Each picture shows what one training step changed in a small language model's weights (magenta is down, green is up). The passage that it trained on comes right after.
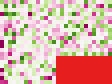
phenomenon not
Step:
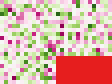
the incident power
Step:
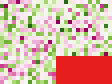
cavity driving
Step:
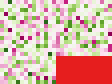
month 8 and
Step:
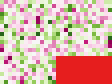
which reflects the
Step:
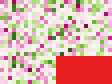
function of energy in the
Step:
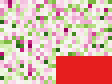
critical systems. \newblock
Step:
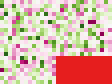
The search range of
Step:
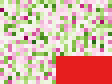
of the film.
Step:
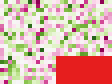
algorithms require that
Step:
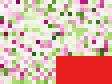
an additive constant
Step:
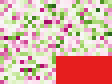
crystal structure
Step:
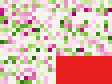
been made in recent
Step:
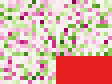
compact object in
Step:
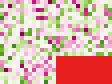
partition function ${\cal
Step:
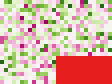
ads) to produce
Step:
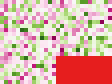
both these types of
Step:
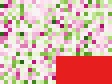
the execution order or
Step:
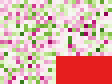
the effective mass tensor
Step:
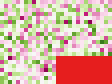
play an expanding
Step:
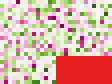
the tree-like
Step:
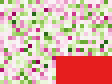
the neutron-number
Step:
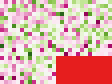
density matrix is given by
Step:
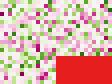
also profoundly important
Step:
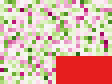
blaze shift
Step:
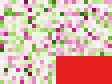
as \beq \Psi
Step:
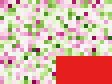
follows: In section 2 we
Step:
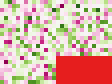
to extract the
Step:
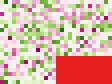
the data, because it
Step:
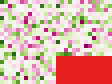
96 likely
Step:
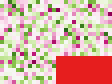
are simply related
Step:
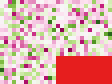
prediction (Figure
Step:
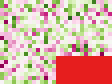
is maintained at all
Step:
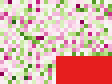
the axions are
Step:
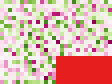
the \smanet method
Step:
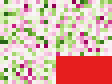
We have to prove that
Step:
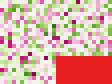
in a magnetic field generated
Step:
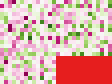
conjugate of the
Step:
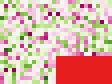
of $k\cdot
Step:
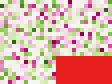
often referred to
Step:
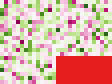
Weir, M.
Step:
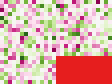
(cutting of the
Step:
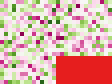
subsystems. If
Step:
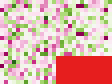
simple model of an
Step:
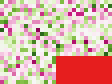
link $i$ is
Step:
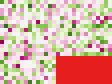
the reduced graph,
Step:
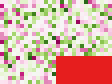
one knows that the
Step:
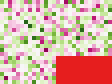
(i) The large
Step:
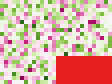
The efficiency for
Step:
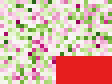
renormalized theory
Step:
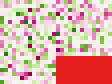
between bands must be
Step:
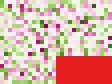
an observed all-sky
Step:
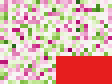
two parts of the
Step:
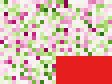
of the Pauli
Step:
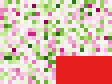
and loops) are
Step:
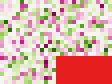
This formula has an
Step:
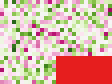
& f-domain &
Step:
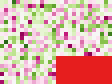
the FSR which is
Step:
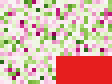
in addition to those that
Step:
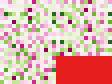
\log \left\{
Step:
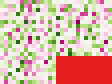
order consistently. We
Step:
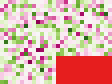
the RMS is
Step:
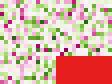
e-folding scale
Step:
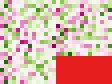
to acknowledge
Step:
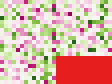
only without introducing
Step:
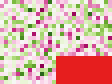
the formalism has the
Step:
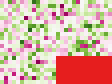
coverage after each
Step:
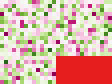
and that the critical
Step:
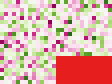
of their customers
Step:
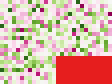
particles were prepared
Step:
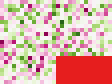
\end{align} where
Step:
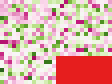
higher energies the
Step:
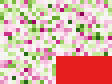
As a results of a
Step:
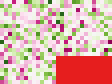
Gaussian beam is
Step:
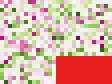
be treated by this
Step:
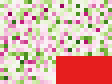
mostly affects the
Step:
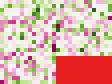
device. To
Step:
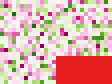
then the allowed mass
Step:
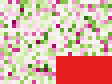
and RQ-3,
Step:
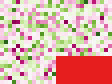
we can state that our
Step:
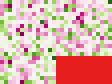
dynamically based on the distribution
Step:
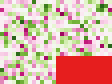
nodes periodically
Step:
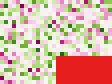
distribution functions and take for
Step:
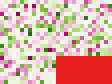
of the Wilson
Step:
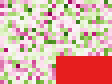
with kernels
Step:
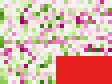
requires the use of
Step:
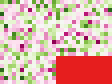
phase diagram. We present
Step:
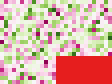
at both ends
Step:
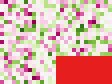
The energy of the critical
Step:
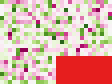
it might not be possible
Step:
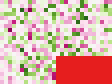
\bar \gamma}
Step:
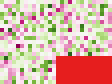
is the average number of
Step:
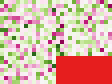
was zero for all cases
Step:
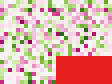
will be further discussed
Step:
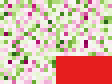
clearly not as
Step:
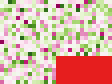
conservatively high
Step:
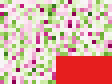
and the bluest
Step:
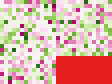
instance defined using the
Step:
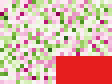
rules for robust
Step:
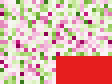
through a 1m long
